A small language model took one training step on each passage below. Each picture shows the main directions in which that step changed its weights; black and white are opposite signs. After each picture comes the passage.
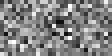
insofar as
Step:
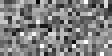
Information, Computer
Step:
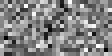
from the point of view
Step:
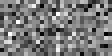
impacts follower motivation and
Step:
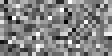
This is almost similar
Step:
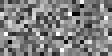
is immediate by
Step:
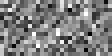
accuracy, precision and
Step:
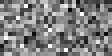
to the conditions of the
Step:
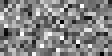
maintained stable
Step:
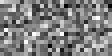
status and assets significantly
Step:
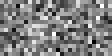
positioned at targeted
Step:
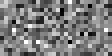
Economic, and
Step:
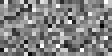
and crest level
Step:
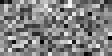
reef cover of area
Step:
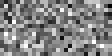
single production base are now
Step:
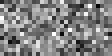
management, teachers face various
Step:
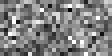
Co-efficient R
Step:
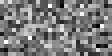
constitutes a
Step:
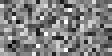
summarization is
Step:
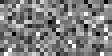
place-making processes.
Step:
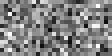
all even when 68
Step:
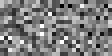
virtual score;
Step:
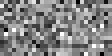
out the material on the
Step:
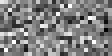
structural analysis of fluid
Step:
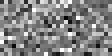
and national finance for
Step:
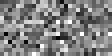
charged with
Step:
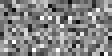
4. Connections
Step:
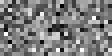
demonstrated the presence of significant
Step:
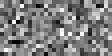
-2K \cdot
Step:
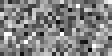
is reached,
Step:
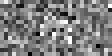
climate change impacts on the
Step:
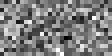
lacks nerve
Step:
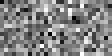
of digital technologies transforms
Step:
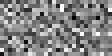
were selected to be
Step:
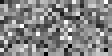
city; circular
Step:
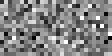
and U(VI)
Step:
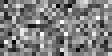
Soils in Unit
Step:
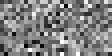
inherent in
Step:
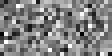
Event detection in the
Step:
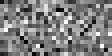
of this is the fact
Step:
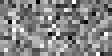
training epochs with
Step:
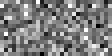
hand, there are
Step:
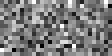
the LFM
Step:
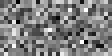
represent LOESS
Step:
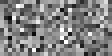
Assembly Line
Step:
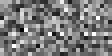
its nut and plant
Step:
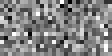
published on how to
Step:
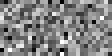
embodied in this
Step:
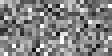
potential Φ , the
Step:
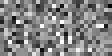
sustainability are reduction in
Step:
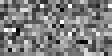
as higher production costs,
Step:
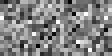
engineering, National
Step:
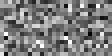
a status of top
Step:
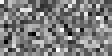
of Oulu,
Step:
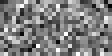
Energy Systems
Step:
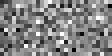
Circular 25
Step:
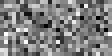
students tend to have
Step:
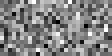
the packaging helps
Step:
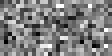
an English translation of
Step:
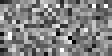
laminates. Figure
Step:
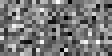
these two personal questions,
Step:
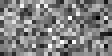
prevent too much of
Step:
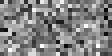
and punish individuals
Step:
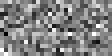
can see that for the
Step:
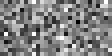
the thickness of
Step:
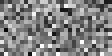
in the form of
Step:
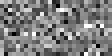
were analyzed with the
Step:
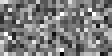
application of technology in the
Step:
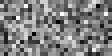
to think independently,
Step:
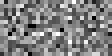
If they on fact occur
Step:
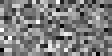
Abstract The goal is
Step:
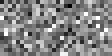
support of HS,
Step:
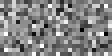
• Templates
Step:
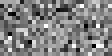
survey with more than
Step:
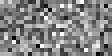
saves the energy of
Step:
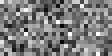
of success in a particular
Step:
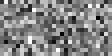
and *H.
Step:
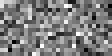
system is a big
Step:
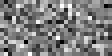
Unlike developed countries
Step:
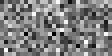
in various fields and applications
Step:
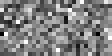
makes it possible to establish
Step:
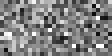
the desert.
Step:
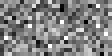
steps of the chain.
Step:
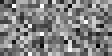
soil Unit Comments
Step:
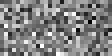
established standard, the failure
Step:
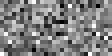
the items learners
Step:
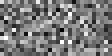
research is to analyse
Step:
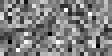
more practice score than
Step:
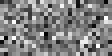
stale seedbed
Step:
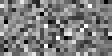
& Cesare,
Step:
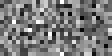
Hacer una
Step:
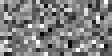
symptoms of
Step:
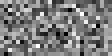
were the subject of less
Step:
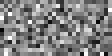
understanding lies outside
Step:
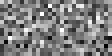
gestational age but
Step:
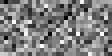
weight thiols other
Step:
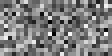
fewer respiratory
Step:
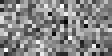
resulting in the formation of
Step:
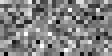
motors through an
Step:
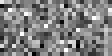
experts indicated that a range
